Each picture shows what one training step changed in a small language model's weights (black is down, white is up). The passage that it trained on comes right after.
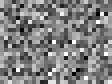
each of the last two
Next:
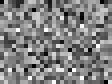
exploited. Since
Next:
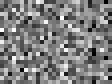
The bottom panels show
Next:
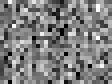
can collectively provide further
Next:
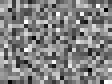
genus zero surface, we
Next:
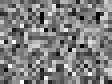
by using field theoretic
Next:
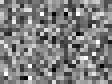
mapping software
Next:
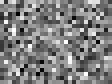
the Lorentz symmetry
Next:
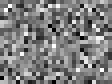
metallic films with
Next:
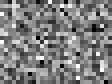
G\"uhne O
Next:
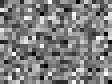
goal of accessing
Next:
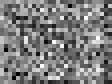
shown in the lower right
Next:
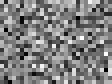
the feasibility of
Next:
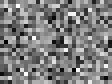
topology by pruning
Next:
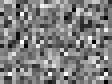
do not change if the
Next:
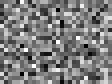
ONE- (at
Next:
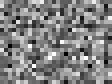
the second trade, are
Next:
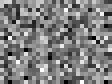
in a single temporal
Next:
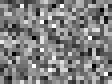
replaced the differential
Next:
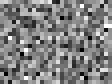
on a particular agent, to
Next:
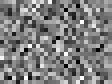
are limited by $n
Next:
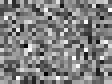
forward beam hole.
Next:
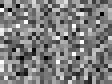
reason for which the
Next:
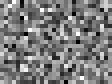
infeasible to extract
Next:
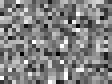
from four detectors, and
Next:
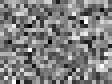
satisfies this constraint,
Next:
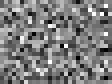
but not least, let
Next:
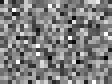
the original query,
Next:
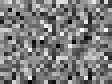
research in various
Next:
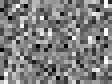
this letter we describe
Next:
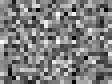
ensured that the
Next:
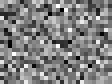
offers a general approach of
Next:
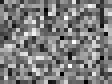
M \right|$. For a
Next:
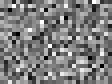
University Paris 6 is
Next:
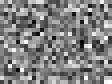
distances, due to the momentum
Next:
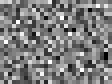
as \begin{equation}
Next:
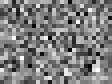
induced at the trailing
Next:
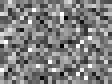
\vartheta \vartheta
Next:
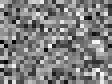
the system needs to work as
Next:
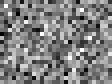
fields that need to be considered
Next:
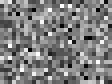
want a valid serial
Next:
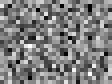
a series of simple
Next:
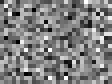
contrary to the experimental
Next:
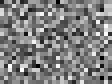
1, which leads to a
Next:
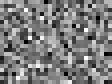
algorithm then descends from
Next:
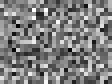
ion velocity distribution function of
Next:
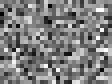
induced using a wide range
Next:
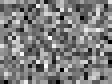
multivariate normal distribution and
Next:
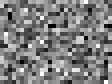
approximate trace estimation
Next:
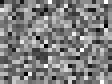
achiral solution that is
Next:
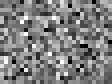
behavior and the nodal
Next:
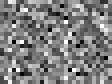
may be based on the analysis of
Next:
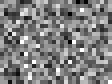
from more than one of the previous
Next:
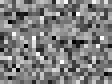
any indices coincide with
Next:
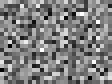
of a good fit in the
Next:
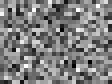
with such an extreme mass
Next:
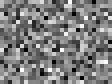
the first line contributes as
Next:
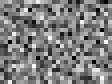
network which is interesting in
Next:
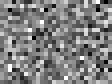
Paris, 98
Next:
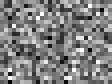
7\,mm is used for
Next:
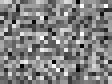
to reproduce the observed
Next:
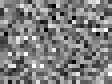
the target F0 is
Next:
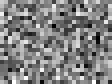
duration required for at
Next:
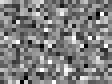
at the last scattering
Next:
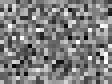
In order for the condition that each
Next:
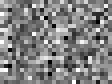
Consortium for the
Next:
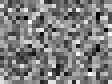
From the theoretical point
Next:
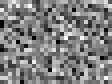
consider the influences of
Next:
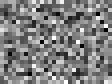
is due to the scheme
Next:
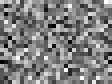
selected by analyzing the
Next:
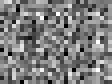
to conduct our test
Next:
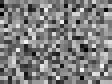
dual operators on boundary)
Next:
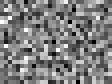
to new types of multiple
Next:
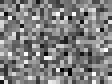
certain. Assuming
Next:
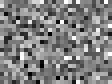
the TIFR,
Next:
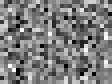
analysis the expressions for the
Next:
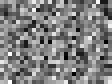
is the width of the
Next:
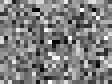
such terms. With a single
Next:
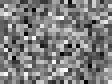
hole (left hand
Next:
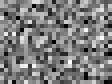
it is possible to perform standard
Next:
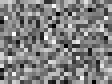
perform Monte Carlo
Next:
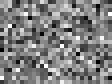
Too Much Help
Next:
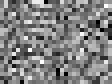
why the real and random
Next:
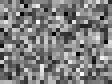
$p$) in complexity of
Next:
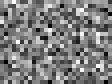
data reprocessing have shown
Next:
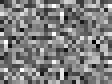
\displaystyle \left(
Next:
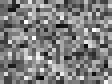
A broad maximum is
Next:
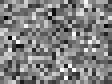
another musical
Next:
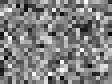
roughly regarded as
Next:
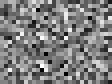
is shown that a strong correlation
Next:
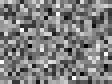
of the \Al line
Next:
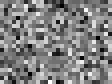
KAUST and the
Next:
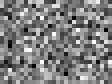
the trace distance based on
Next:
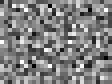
Observe then that
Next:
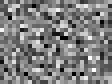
and the arcs denote
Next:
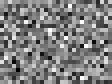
expected to be zero in the
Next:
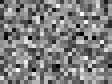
social media can
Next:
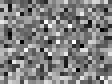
enhancement of the
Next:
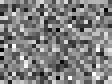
real QPU, we
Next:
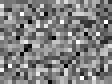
(indicated by their
